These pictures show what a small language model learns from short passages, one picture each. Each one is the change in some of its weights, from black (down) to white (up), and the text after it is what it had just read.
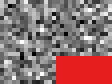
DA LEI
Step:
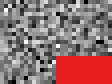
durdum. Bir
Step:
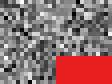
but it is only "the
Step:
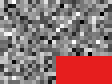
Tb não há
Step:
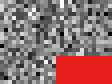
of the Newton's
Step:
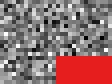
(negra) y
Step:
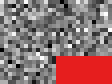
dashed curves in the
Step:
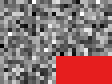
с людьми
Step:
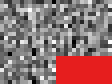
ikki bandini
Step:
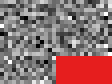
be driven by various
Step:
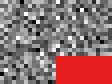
hamda u yoki
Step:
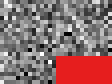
Due to Lemma
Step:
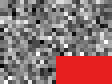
both these materials contain
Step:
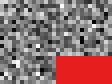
error below $10\%$
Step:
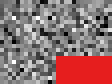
la capacidad de
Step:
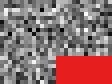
forthcoming study
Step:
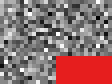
predictions should hold.
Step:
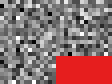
finos apoiados
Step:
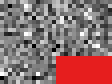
in type III models.
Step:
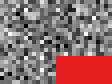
school students based
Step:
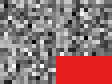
choosing the optimal
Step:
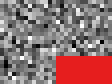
fragments rising from
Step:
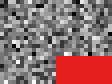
can accommodate each
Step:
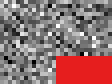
be used to define a
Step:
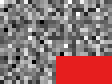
The average velocity across all y
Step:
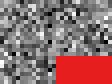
to any final state that is
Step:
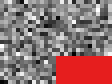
que incide negativamente
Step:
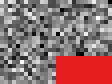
evaluation and sleep
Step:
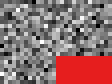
slit. %The
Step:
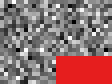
VMD prediction in
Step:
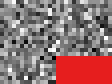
perturbation series can
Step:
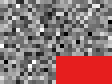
the so called
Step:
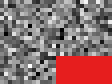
obtaining microbial
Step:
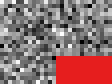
solution of the obtained system by
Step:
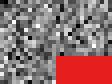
micrometers). In
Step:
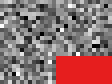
be separated into unary
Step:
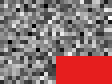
<0$ and a long
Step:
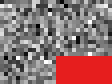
did not feel any
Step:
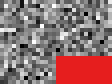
alcanzar su
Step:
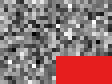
va ovqat bilan
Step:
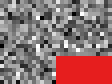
дитини щодо
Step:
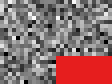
at low temperature after the
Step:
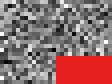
address solutions to our
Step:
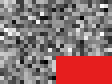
shared resources such
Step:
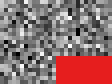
developing reliable
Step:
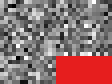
de las competencias
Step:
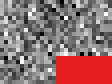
in this calculation, one
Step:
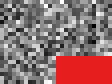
a pedir para
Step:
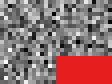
Das entspricht
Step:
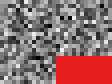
quantum to jump to
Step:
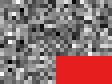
admit a natural
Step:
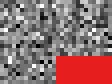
separate topologically
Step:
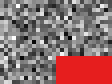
than the ratio of the
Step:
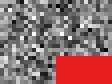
development of a specific
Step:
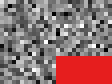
Flautim de
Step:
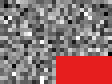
by this analysis. For this
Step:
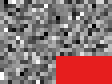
- Tensors – те
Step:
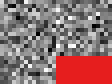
deblended. The
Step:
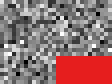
Wen, Physical properties
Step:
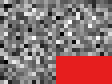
Если же
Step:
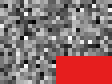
bilimlar, turli
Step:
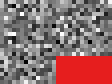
ethanol with a
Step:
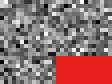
We recall that
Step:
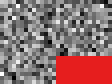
the body surface,
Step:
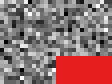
Institute for Quantum
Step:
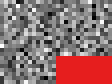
the latter way of
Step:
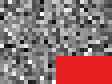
detectors. Thus each
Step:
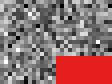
of the optimized results.
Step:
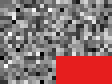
quan đến
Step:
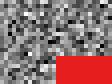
affects the collective
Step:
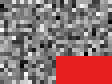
10 minutes.
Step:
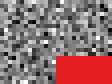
bilan qamrab
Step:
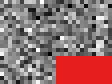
loop are shown.
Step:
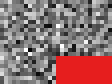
os fatores que
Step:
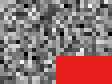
of the Republican
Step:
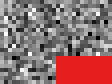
in the presence of potential
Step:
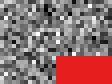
that a neural network
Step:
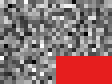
RAVC and may
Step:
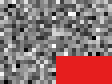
IV describes the
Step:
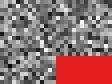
the propagation equations for
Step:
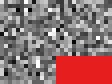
flux and the resultant
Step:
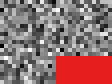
are expected to appear. To
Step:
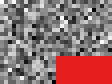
University Park, PA
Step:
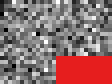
covariance, we
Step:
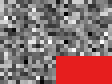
in Uzbekistan's
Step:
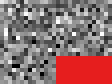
linear combinations of the
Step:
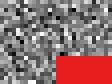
which makes the interface
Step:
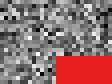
to avoid complex flow
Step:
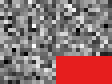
wie Ratzel
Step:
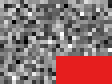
shown in the bottom
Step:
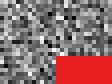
the estimation of the local
